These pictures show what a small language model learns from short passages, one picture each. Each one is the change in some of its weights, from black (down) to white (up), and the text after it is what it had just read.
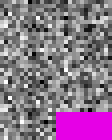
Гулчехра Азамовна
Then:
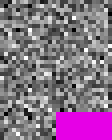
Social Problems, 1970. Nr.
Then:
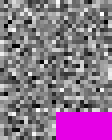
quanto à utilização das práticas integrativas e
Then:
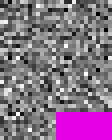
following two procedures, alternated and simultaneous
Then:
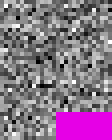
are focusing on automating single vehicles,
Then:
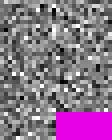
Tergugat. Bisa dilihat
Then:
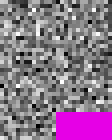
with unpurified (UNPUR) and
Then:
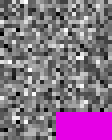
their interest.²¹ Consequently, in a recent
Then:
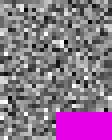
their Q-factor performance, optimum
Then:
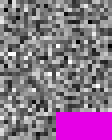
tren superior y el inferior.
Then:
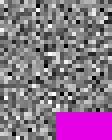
XVI Madaniy-etnik belgi:
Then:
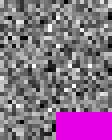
inference rule engine (often called
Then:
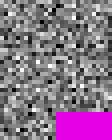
column has been tested for optimised
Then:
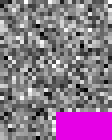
[3]. Память становится
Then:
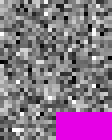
bei kleinen Kindern mit Autismus
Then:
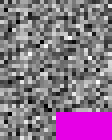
TAMOYILLARI. In
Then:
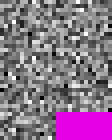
period from the last delivery to donation was
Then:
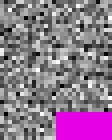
variability of ±0.7°C for temperature
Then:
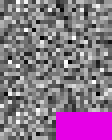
compared to euthyroid. Reduced
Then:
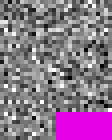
are some reported in the literature for application of some
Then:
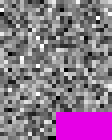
retardance, wavelength and spectral
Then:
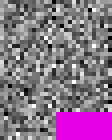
fijación U-Glas aluminio
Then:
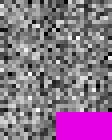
services and offer products to consumers in order to
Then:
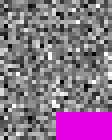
um grupo de pessoas (representantes de diferentes
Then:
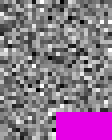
referência na programação. Dispondo-se
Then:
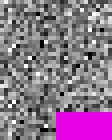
ilájlar kórsetip
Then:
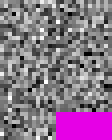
quiere’¹⁷. Incluso
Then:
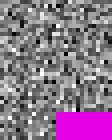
COURT OF COMMON PLEAS,
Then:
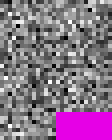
acquiring communicating knowledge, interest and
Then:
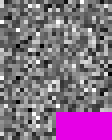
para obtener una visión global del
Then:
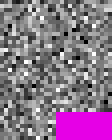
even believing what they said about me, and
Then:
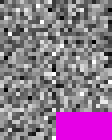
the Board of Universities Norway, followed
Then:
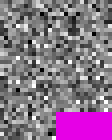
0.05 eV. The absolute extremes
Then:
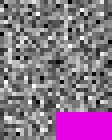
etc. had been attracted to the state
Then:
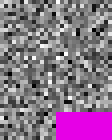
recherche de SALAH Samira
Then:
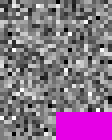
many of these companies face obstacles in their
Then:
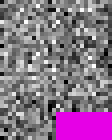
in the sonic space, as composers we are
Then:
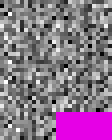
справи із зауваженнями на
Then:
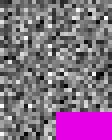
the original outbreak. Since an infected
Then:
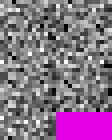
PCBs, HMs, and the
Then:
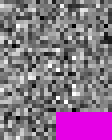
in addressing challenges in college life and
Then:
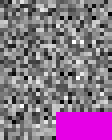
training are available? The profiled initiatives also identified
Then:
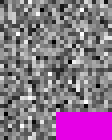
litiriga 2.8 g/l
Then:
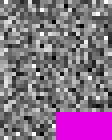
musical excerpts were randomly selected from
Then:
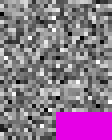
pensées*, p. 28). Qu'ils
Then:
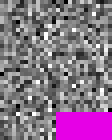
analicen el impacto a largo
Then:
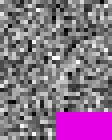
як сіянці підростали, їх
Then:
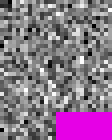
paydo bo'ladi: xususiyatlarni,
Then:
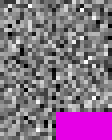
the blessing, Mar answered a call from
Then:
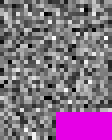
may be one of the biggest future
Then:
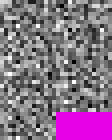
Institute of Electrical and Electronics
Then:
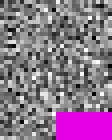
we organized an introduction course about quantum
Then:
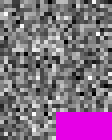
y desglosar a través del programa
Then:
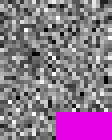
que ahora leen sus hijos–.
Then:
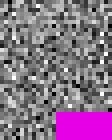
of organizational innovation on workforce diversity and
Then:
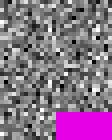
sostenibilidad de las actividades. Se
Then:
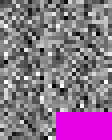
деҳқончиликка оид
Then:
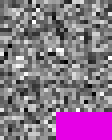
increases total EV charging efficiency by 3%.
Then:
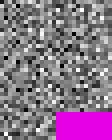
because D2 plots also had higher emission levels
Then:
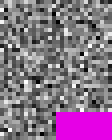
Becker (2006) considera como
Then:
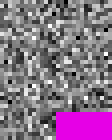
generation in a free, democratic,
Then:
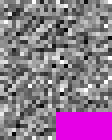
Mathematical Model of Ion-Acoustic
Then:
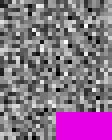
measured quantities. To better explain this last concept,
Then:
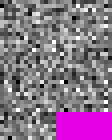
taken to be the spatial density, although
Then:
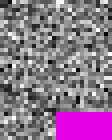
conventional use of deep learning. For the clinical
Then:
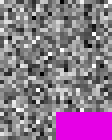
доо в развитии математической
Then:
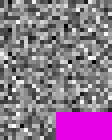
land, building, library museum; laboratory
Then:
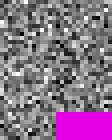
учебных заведений. В
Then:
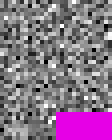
mutaxassisliklari bo'yicha
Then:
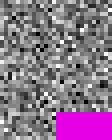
(Tabla XIII Editores), donde el
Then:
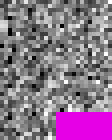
кафедри фізичної
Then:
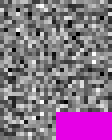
19th century.* Ph.D.
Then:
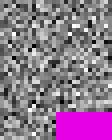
*E3S Web of Conferences*
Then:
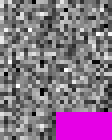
albumin and globulin are
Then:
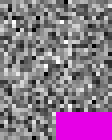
Advisory Services "I have the ideas and the
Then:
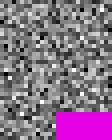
Hafs ibn Sulaymonga
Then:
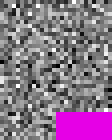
image analysis illustrated an uneven distribution of the
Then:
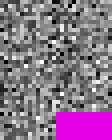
wall systems. m ² ·K/W
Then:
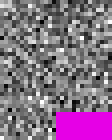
enhance the antenna directivity, an additional
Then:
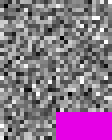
AuScope is enabled by the
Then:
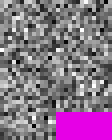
en av Storbritannias
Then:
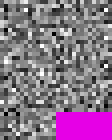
sodamide (7.8 g.) and
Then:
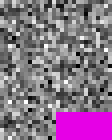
ҳуқуқий ва институционал
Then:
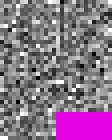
Patient Medication Adherence:
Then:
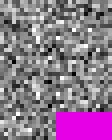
This tourism is meant for people with strong
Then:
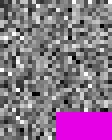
accurate patient education to address concerns after the
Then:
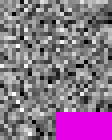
(depleted rapidly) in respondents who
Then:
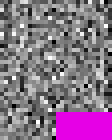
Radiation and environmental medicine: current problems,
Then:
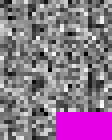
У алломанинг илмий
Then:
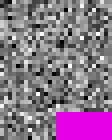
По мере развития науки и культуры
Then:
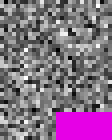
la distribución de fuente de
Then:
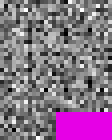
sanoatida o'simlik moylari va
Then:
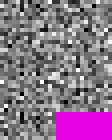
útil (1) D. DE FORMA
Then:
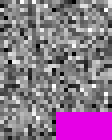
scanning to recognized it.(6) we
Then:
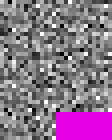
INTRODUÇÃO A
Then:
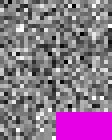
GC content is also described by the inner
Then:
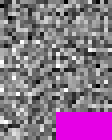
dados de histórico de edição do
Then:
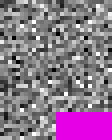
result Group Testing Test result Different value T
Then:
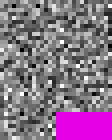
ter to'kadilar. Mirzo
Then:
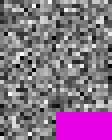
and Woolley J.C. J.
